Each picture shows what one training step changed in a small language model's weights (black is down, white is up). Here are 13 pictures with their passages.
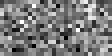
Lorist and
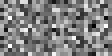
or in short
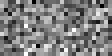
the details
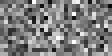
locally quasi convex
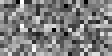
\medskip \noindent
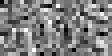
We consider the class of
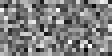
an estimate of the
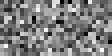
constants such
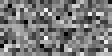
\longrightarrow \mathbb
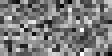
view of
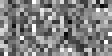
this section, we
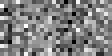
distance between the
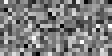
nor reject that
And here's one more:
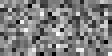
and that the order of
